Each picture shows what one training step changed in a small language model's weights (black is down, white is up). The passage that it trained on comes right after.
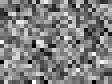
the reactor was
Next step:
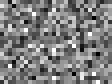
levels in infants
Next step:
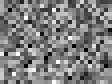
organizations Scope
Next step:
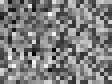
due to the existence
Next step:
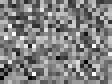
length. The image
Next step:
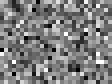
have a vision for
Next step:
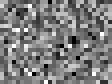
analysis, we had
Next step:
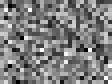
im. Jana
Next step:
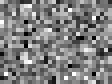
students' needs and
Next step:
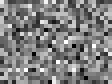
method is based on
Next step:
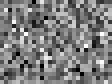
Supplementary material associated
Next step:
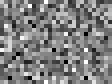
kerosene medium
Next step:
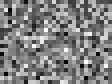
CAGR of
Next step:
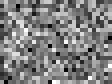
a small quantity of
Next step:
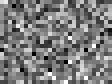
of employees were observed
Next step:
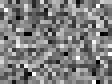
therefore, approximate
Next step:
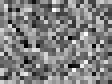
rising global
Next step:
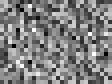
in the title
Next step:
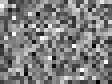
and objectives of teaching
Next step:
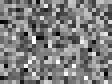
provide fertilization
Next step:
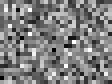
cough in
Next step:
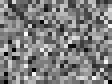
protection. The sector
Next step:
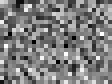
is considered poor,
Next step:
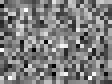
reached in a matter
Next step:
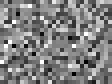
finding and identifying the
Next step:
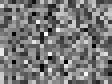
The dynamics of
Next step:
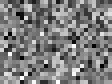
applications such as face
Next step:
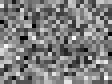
were deseeded
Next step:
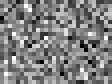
example, the absence
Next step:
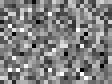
recorded by using
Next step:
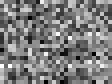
not followed by
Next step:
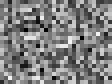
brand equity
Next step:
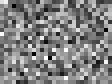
of asset
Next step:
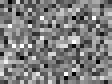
innovative technologies, providing
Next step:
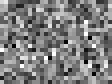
for curators to
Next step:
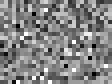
Best packing
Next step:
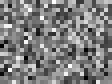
helped to
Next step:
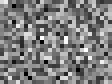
of plural governance
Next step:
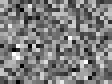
in this regard.
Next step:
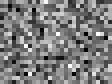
an Islamic perspective.
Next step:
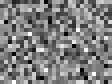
highlights the embeddedness
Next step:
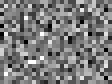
⁷ Read
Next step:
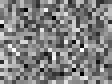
Having discussed the
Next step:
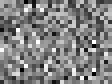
1 and 2 not
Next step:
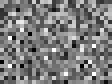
the mean age in
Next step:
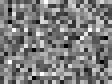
best plantain variety
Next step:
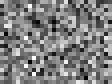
used the word
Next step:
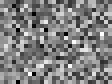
reasons, I did
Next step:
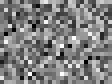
powder, amount of
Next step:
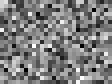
and follows five basic
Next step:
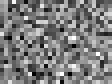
Press, New
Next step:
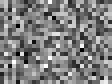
Treatment of
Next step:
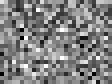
to one end of
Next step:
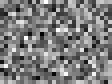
the signal's
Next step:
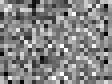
Then, all
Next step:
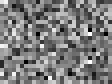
of controlling the
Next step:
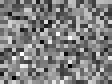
achieve them. On
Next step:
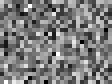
as the situation where
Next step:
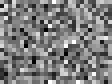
available from the corresponding
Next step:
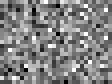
an inherent tendency
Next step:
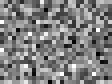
what is, immediately
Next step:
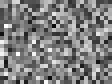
UiT -
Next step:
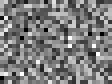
group decision making.
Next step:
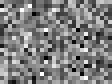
seen from the
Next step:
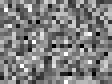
static strengths
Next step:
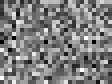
low and most complications
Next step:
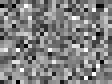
noted. 7 cases
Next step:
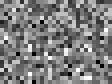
Pregnant and
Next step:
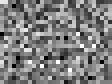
of shot does
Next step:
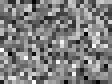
particles is still
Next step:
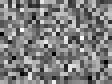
sentiment of
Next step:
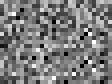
first step detect the
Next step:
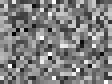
amount of variation in
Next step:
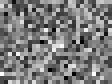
with consent forms,
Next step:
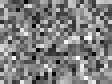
could be added to
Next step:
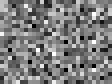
forms of representations
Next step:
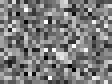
words. This shows
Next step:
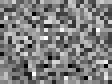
another new beginning:
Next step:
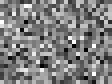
students will contribute to
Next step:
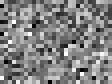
collected while Analysis of
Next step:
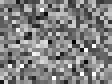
2 ml in a
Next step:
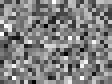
recommend the app and
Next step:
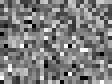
renewable resources and reducing
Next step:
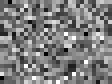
alcohol (30
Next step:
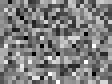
physical uncertainty can be
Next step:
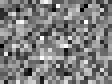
the slaughtered
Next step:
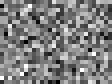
considered as a means
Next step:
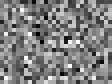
Effect of native
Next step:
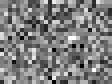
paradigm in the
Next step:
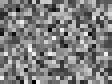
the impact of this
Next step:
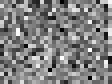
Because CO₂
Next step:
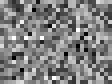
have occurred due to
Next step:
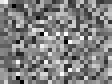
of Benue
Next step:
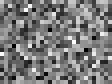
as for genetic diversity
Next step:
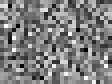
Whole blood
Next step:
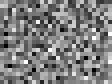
In all samples the
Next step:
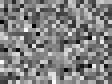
were used.
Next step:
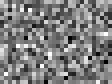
Generating three
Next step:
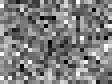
We cannot have that
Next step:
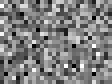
terms, habitat
